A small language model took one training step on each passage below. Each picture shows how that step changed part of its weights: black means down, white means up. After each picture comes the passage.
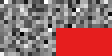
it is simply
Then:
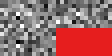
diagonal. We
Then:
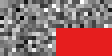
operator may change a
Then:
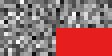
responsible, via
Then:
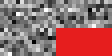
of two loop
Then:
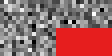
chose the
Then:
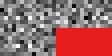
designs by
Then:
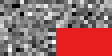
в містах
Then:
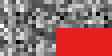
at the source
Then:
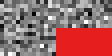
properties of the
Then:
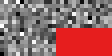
elegant work
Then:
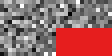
de alunos
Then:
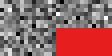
we also monitor
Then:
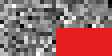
this in mind
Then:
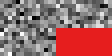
of type
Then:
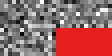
fuerza son
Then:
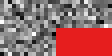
de Estudos
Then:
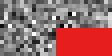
social reality and
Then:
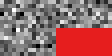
In optical spectra
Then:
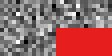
Structural to
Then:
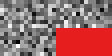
expression, we
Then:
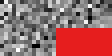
sum of all
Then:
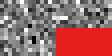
near- and
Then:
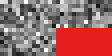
the small size of
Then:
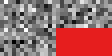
finite cutoff
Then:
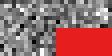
dengan minat
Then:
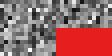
the work in
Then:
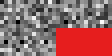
process of hadron
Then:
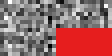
e qualquer
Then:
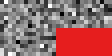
case of the
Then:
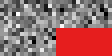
measurement technique,
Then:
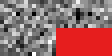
International Journal
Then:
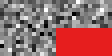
milliy va
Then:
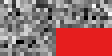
observed UV
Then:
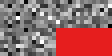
in series.
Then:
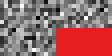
pulses with
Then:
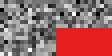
the case in which
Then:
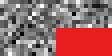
- Trends
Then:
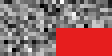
order to determine
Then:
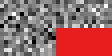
electrons to
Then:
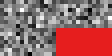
we do the
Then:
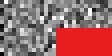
offsets and
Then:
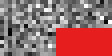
și pe
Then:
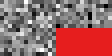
its intensity
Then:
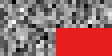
operated at its
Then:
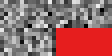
above, providing
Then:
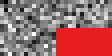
de águas
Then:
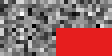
denoted by
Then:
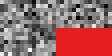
the religious
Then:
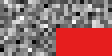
wel in
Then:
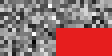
generalization of the
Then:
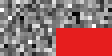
the detailing
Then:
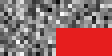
explain the
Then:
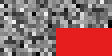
range attractive
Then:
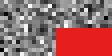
The right upper
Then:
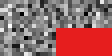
1$ so the
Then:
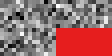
tool that can
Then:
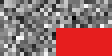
ici « un
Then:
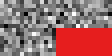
viață a
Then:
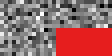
term research plan,
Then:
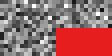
привело к
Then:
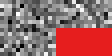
derivative can be
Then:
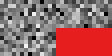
this paper, we
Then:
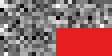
can describe
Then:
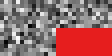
In the particle
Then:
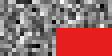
for abelian
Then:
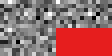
(b) while
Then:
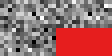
story of
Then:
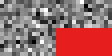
hissi bilan
